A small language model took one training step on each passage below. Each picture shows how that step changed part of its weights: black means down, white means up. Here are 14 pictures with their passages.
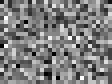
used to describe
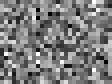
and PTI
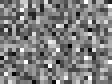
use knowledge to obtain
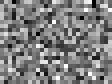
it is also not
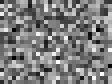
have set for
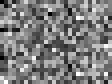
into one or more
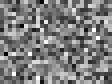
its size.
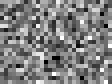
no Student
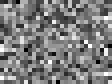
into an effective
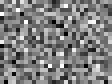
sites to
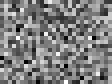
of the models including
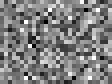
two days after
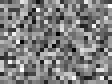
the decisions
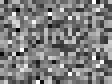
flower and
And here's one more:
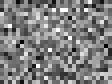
the cry3
